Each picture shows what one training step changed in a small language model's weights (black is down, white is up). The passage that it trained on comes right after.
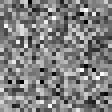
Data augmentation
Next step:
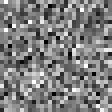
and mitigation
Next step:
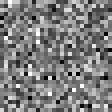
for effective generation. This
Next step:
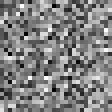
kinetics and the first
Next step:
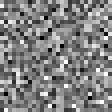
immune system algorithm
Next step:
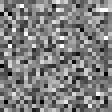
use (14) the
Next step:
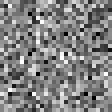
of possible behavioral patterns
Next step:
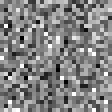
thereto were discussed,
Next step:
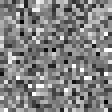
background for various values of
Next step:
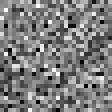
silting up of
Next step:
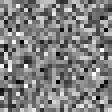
incorporated in
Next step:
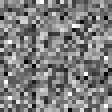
with regard to
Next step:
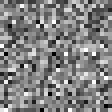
male with a
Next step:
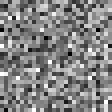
that it has full knowledge
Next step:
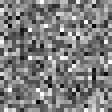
\approx 1$, in
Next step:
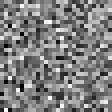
reconstructed by
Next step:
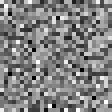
space inversion symmetry
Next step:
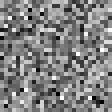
If Arabic,
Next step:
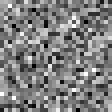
plastic pollution
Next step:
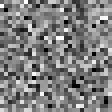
AVI literature.
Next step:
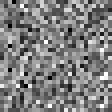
yet. Our
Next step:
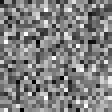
heart rates, we
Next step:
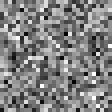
approach was to build up
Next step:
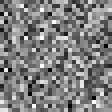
goals) and the
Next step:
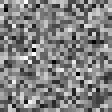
AO conditions. It
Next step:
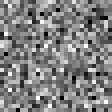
of birefringence
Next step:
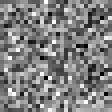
indicative of the
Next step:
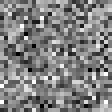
resulting in distortion of
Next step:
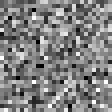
high temperatures, observed
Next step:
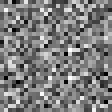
arguments in the
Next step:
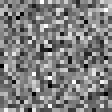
\hline M =
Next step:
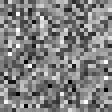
phase as the ratio
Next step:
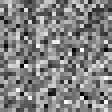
in the type of
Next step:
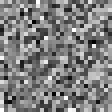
events, we encode
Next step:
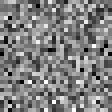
Remark 8
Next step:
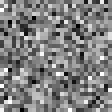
directly as outlined
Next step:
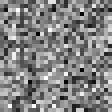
the CDF of
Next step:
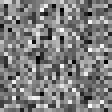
as follows: In Section
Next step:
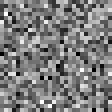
oscillator. It is
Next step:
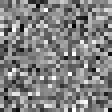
G2 Is the
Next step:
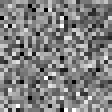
Evolution of the
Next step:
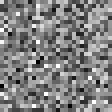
our simulations we determine the
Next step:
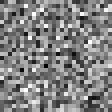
statistically significant difference was
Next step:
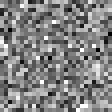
pass merges the
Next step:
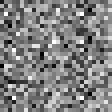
academic years or
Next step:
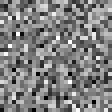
that as it may,
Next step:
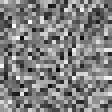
and the opportunities
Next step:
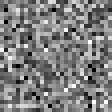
the solution we consider in
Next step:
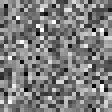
as opposed to the
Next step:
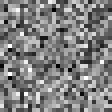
the low-lying
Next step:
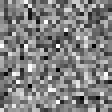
This line starts from
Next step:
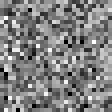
black holes at large
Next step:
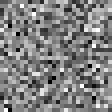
cultural tradition,
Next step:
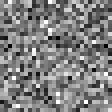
The application supports the
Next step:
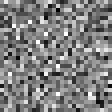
and solutions were stored
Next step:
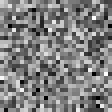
Liguria with
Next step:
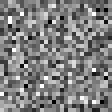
dedicated to
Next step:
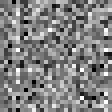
energy and the formation probability
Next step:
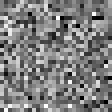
for all sorts of
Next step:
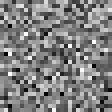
feature space, and we
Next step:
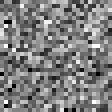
bulk phases,
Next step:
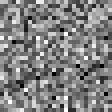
is illustrated in Figure
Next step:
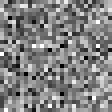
m$. Using the
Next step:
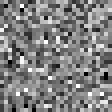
will discuss some of the
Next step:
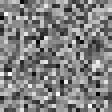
index, we have proposed
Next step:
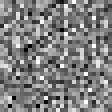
sample is done according to
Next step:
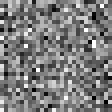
for all $n >
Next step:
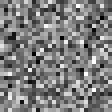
$\delta v =
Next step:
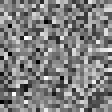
divider and a
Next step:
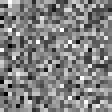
for wake deflection
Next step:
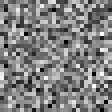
the right to vote
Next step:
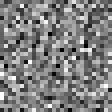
task both experimentally and
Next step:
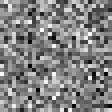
of June
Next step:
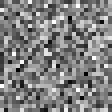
shall dispense
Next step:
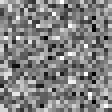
was the disease
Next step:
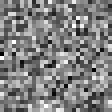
Formal analysis,
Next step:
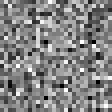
of independent education is not
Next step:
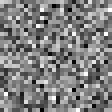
as of 21 Aug
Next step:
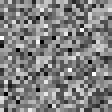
methods used for parameter design
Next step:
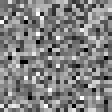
linear dependence of the
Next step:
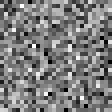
teach a class with
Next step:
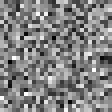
simulating the use of
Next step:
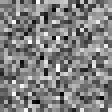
pairs can and do break
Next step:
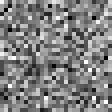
rigid for a
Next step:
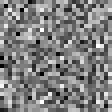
could be supported by
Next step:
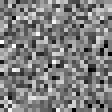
stem {\em from
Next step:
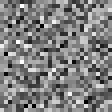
my organization.
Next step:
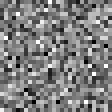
Indigenous group in
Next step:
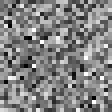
concepts such as
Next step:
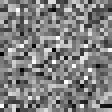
the hydroxyl group
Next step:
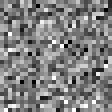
Some of these species
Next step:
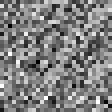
popular, but less
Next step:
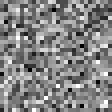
the literature review of the
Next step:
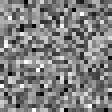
elevated temperatures
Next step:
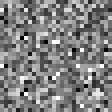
in the field.
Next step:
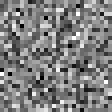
Response is
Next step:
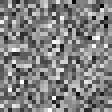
subset of the authors
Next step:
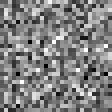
active participation of
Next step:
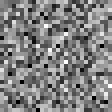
cell line with 8p
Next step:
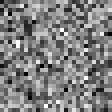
inflection point of the
